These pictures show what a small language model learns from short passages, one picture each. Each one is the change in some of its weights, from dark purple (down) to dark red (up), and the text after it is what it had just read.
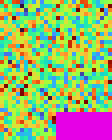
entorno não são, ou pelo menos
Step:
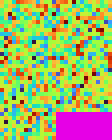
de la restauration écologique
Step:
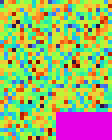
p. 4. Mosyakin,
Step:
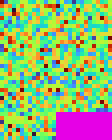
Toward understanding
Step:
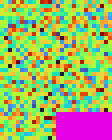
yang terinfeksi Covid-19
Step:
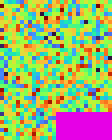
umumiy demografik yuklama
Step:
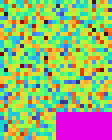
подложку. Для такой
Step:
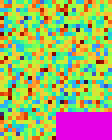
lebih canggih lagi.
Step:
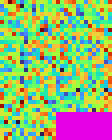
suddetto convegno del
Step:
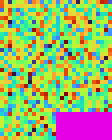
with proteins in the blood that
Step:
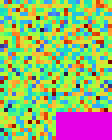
Autonomie, welche sie
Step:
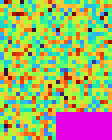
redes sociais, com comentários
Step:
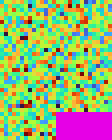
bem alimentada, a motivação
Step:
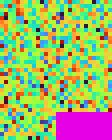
шело било је
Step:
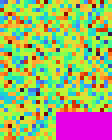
xo'jaligini rivojlantirishga
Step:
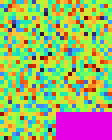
de Intercept X: Fuente:
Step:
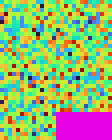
imkon qadar ko'proq
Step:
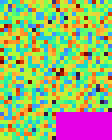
facultad de los fines, que es
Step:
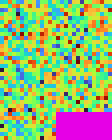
vervangingswaarde te laag
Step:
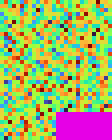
ಧ್ವನಿ ಅತಿ
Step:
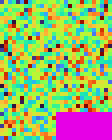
Journal official website
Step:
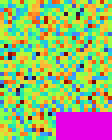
stvarne mašine. 4.
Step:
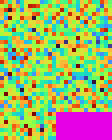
modelo. 11. Considerar
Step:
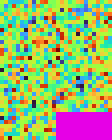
qilish. Avstraliyada
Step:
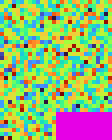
وبدأ العمل
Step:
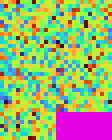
як «ліве» політичне
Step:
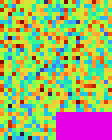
acest subiect, fără
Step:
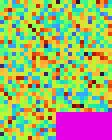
women in the family and
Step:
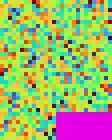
органическая системы. Они
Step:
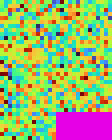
realizando a separação de resíduos
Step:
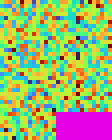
com silte e argila
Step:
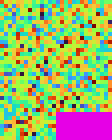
- порушенням сну та
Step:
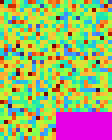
учун зарур булган
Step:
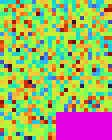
nas licenciaturas, como na
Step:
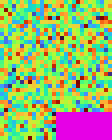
повышением вязкости
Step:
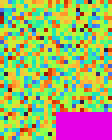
être complétées par des
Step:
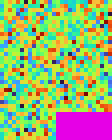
an urgent problem of modern
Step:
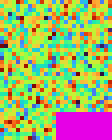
between markets has
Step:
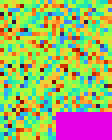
cet outil apparaît à
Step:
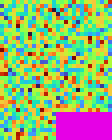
для установления причин
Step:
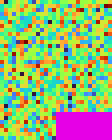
Aproximación Social de la
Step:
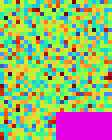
Далее рассмотрим
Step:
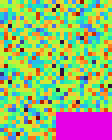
показники були за оранки
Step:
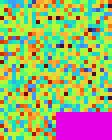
yilning 1 oktabrida
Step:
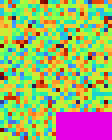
aloqalarini yaxshilashga
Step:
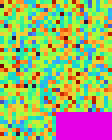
accettazione delle
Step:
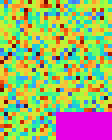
a la hora de elaborar
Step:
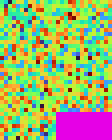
2018: aprova o protocolo
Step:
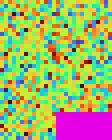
(EHC), a razón de 5
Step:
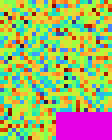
vuelta de tuerca más,
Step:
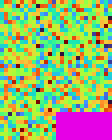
durch schweizerische,
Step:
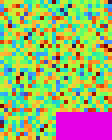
внесенных Конституционным
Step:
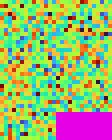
po tym powiedzieli
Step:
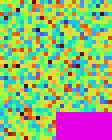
қандай фаолият билан
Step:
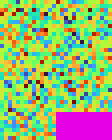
de Kallmann) funciona y lo
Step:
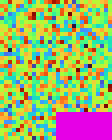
espacio. En este sentido,
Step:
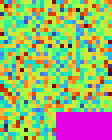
авфзалликлар муайян
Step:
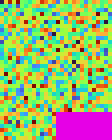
bir tovushni to'g'ri
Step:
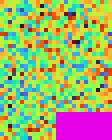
üzrə fəlsəfə
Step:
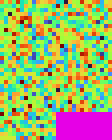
e seu ambiente externo como:
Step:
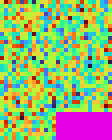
indicando que este proceso es
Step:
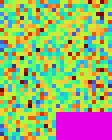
их поведения и личности, а
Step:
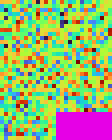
избранные вопросы,
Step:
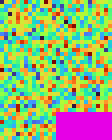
rivojlantirish uchun yanada qulay
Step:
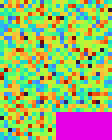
ислом инқилоби
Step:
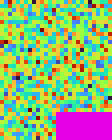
Cantidad de personas
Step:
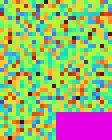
Mexican Teachers'
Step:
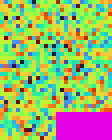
Winkin, 2015) parachève
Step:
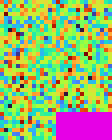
encuentro entre moros y
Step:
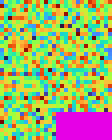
outras conseqüências e é
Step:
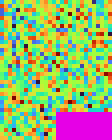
bormoqda. Onlayn
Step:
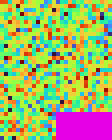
da escravidão no Brasil ou
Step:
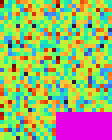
рішення. Залишаються
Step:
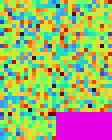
macht uns Spaß."
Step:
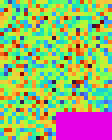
é necessário comprovar a
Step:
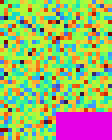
яких взяло участь
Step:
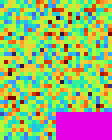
Ed. São Paulo:
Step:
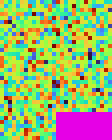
иштироки юқори
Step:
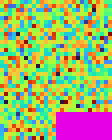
historical eras. The author
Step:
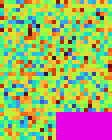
andar de mãos dadas.
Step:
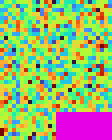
Следует отметить, что с
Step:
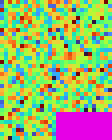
ki jih redni monitoring
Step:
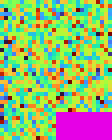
тем более способствовало
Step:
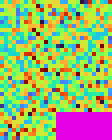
PK besser abschliessen
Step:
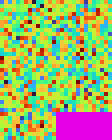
ini berfungsi untuk mengelola
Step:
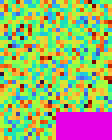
nazorat qilgan. Rossiya
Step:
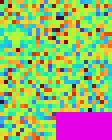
методов. Формирование
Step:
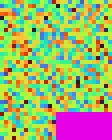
que no tuvo mucho eco y
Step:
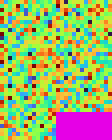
gemeinsame Aufgabe
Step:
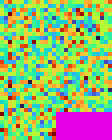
en la importancia de dar valor a
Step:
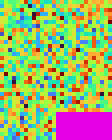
тенглигига эришиш
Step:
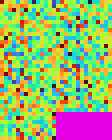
De ahí la necesidad de la
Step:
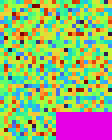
ajoyib sensor-idrok
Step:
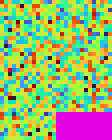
тесно связаны между
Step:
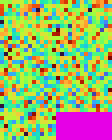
ini adalah relevan dengan
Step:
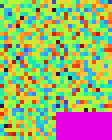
в процессе человеческой
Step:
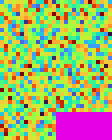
tiếng Anh không
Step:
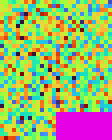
tizimi qaror topishi va
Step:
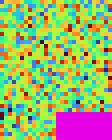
esas costumbres que una
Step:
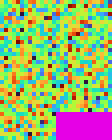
informação são: - Escolha do
